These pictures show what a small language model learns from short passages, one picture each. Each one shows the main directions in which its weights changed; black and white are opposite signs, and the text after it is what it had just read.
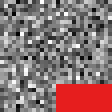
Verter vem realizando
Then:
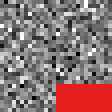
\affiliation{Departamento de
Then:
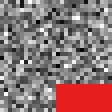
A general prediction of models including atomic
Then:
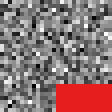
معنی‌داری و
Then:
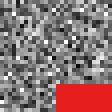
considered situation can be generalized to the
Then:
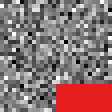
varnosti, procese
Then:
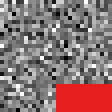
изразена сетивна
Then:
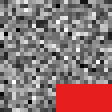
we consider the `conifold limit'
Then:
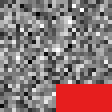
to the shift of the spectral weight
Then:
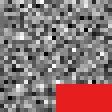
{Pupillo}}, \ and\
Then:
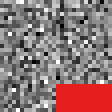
and Beroza, Gregory
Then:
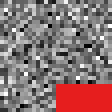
raqamli nazorat
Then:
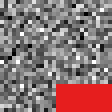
bin. Points: observed
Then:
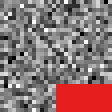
har biri yoshlarning har
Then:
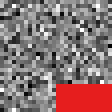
upper rim of the cup,
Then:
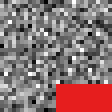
qaratilgan innovatsion
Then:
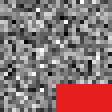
it is at least equally
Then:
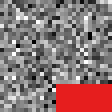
a class C contains the virtual
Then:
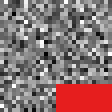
GERAL Para Lipp e
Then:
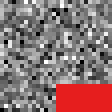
positive predictions. For points close
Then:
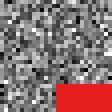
su asesora tendrán
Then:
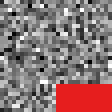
E}. \] \begin{center}
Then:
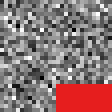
key role for proper Pol2
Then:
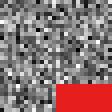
use the CFG and the
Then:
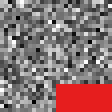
as a translation to or from the
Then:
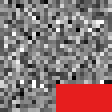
the weakest sufficient condition is $\br
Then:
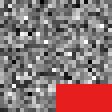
A. T. Gill, T.
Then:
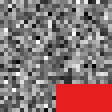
In a market economy,
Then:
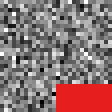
equal to the overlap,
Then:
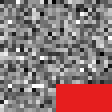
qatnashdi. Uning
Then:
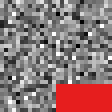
of active bands for an
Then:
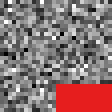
studied more systematically. In
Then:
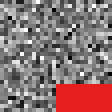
estudos originais,
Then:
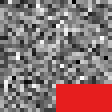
nanowires and a second
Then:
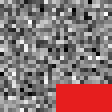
symmetry the screening function is symmetric
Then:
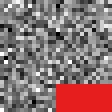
shouldn't you write with
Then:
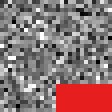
can only hold if the neutrino mass
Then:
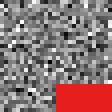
artista, vecinos y
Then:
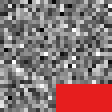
Justice and Behavior”
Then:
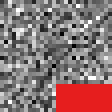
fonction des parties
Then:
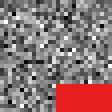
of the protection current densities
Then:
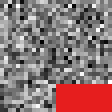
G. Meynet,
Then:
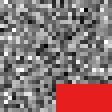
tensor analogous to the
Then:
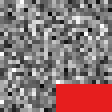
C., Aljahdali S.
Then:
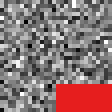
religiosas no vodu
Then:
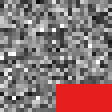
star, and the second being rather similar
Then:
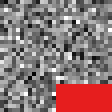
level rise for the New
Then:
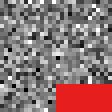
sol din câmpul experimental.
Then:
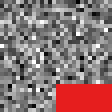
the observed signal is proportional
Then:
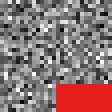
TANKS The paper is
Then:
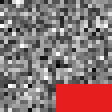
qadrlanadi. U o‘z
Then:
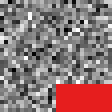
los pueblos y se
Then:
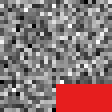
address~the above issue,
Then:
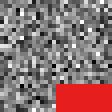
fractions of the RH- and
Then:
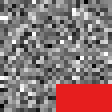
Penyakit ini yaitu
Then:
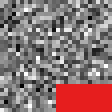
the photo-z by adding
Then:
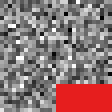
from the cross wavelet transform of two
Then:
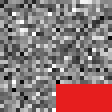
generality, it is enough to consider
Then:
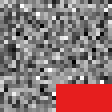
to the renormalizability of the effective
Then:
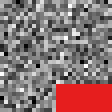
ihraç edilen 600
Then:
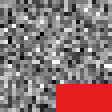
$q$ and substituting the result
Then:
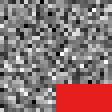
göçmen toplulukları
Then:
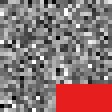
подростков Научного
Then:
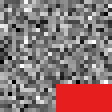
$U_n$ are the
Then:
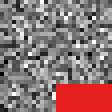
memproduksi hormon
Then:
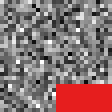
In particular, a full loop factor
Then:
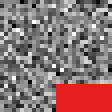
yoxud axloq” kabi
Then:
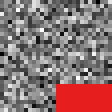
on education and how the digitalization
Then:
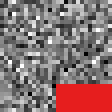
thresholds. The basic
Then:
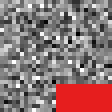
this subsection, we discuss the
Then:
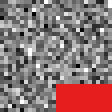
intermediate decays around 200
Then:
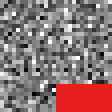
А. Швейцера.
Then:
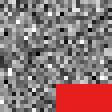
general context from scientific
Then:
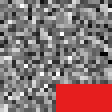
tovar va ko'rsatilgan
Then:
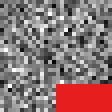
SINGH S. K.,
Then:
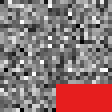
кроме того, перед
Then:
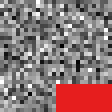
minimising the $\chi^2$
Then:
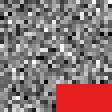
or some other form of approximation. In
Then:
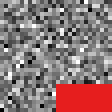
tinham mais alunos que os
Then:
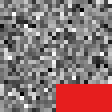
(PH) model subject to right
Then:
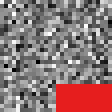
e/ou dos últimos
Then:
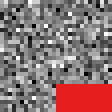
из своих статей
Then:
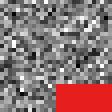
el siguiente problema
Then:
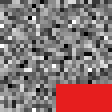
deb qilgan nasixati
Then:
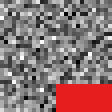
utilizada a simulação de
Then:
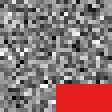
BH magnetosphere, but it
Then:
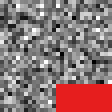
for three disjoint strips of
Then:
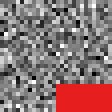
differential equations (UDE)
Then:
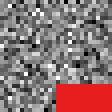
legalize their abusive
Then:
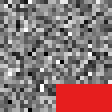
pour faire passer son
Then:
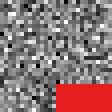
la angustia ante la
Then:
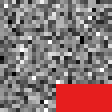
tomonlama ishlov
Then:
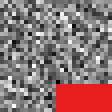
and jamming to the
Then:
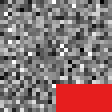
In other words, within this
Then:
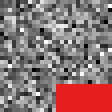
earlier by Chengalur \&
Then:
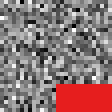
these tests were 5 adult
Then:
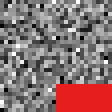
mature or optimized yet. Since
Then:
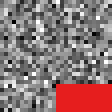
of panel B. Dark red dashed
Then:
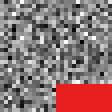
1997). \par Also discussed there
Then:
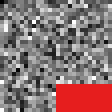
model | | 2 | Write a
